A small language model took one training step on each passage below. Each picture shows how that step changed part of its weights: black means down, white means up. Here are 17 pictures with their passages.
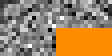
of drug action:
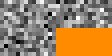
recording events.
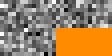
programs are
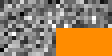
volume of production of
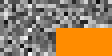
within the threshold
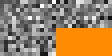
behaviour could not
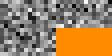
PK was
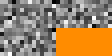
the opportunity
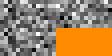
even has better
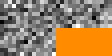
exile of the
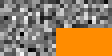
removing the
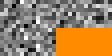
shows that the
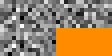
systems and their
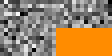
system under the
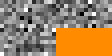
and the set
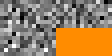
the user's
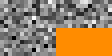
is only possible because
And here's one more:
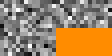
phone communication and
